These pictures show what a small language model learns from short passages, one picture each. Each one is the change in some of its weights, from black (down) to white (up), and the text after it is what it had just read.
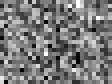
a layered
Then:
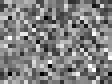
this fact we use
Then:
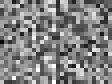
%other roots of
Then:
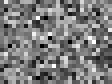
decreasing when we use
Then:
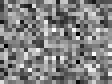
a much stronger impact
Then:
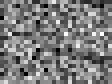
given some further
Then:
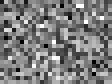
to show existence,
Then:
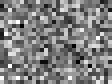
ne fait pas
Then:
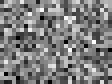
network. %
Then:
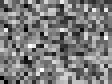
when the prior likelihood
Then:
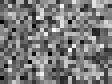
the basic findings by
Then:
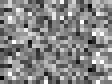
combined probability that a
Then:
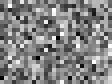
standard iterative techniques.
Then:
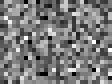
Thus we have a
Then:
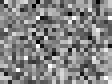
this dataset, we
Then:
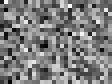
is to prove that
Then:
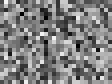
seems to make it
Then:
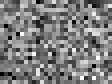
integer $d
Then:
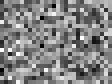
or range of values
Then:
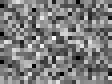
audio in
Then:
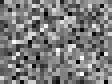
such that for all
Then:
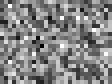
a finite number of
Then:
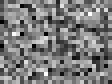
a possible phase
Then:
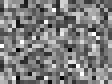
%partial regularity of
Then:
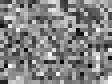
cotangent bundle
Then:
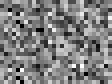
i \leq
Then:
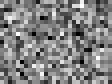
length information are shown
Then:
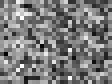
end of the peak
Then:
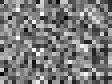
In this context,
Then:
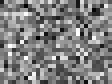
of uniform random variables
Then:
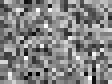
tidal forces due
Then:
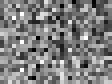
the last term is
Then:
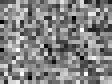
removed a power of
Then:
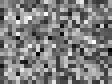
model dimensions are
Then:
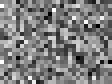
parasitic reduction
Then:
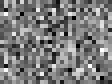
would like to thank
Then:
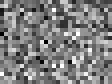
provide the reconstructed
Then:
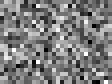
In principle, the
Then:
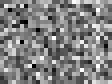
reached by
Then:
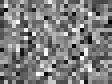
intersect at a
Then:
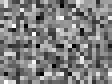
peak around 20 K
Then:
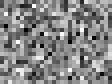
because of the presence
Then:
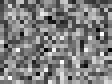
the gradient-based
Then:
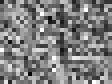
the history of
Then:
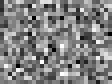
and a relatively small
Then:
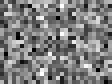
by an arbitrary
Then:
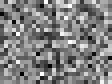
one can be written
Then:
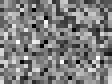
give a physical interpretation
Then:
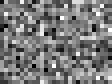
net and with these
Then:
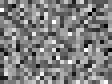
where nT is
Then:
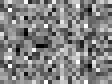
For example,
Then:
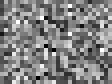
not this system is
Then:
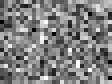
as opening
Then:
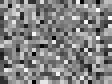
in Section 2 must
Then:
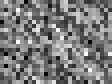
In order to
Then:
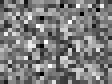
to typical relaxation times
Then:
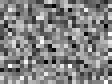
the fibre bundle
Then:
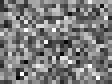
to finding a rational
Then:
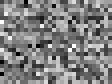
of Physics,
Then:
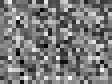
From (c)
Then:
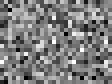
$X$. Note
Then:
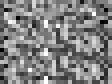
only in few
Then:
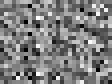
required by the
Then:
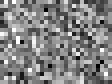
is reached during
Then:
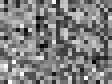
Also mapping torus of
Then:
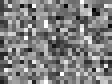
in a sphere whose
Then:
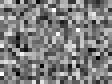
exponents. The
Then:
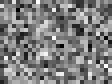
is postponed
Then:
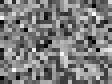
We claim that
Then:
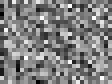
is not unique
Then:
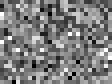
{\it contact}
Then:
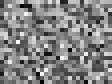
of nonequilibrium electrons
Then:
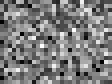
on the dynamics of
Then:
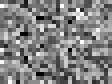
The uncertainty of
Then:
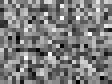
is a homogeneous polynomial
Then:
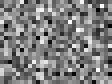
star phase, since
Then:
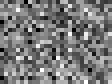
In the above the
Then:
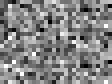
an orientation of
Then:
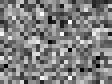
the interaction strength at
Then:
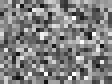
scattering phase \beq
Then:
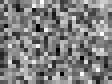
defined by graph
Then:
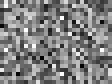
is divided into three
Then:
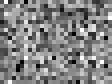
$\rho$ has
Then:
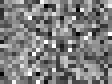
and concentration variations also
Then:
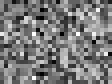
Letters 21
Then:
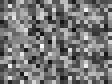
the measure induced by
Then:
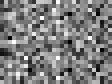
that will play a
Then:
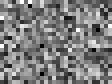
box. The
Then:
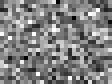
general treatment of the
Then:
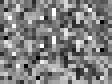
may adjust their
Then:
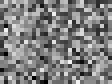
lattice, is conjugate
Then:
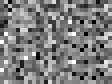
$ c \vee
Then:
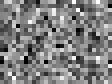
cardiology and more
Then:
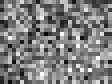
the structure as
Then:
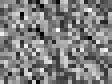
thus be regarded
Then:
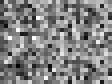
by the model.
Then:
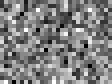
they adhere
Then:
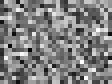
normal form based on
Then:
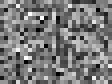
decomposing algorithm can
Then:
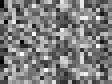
(see also
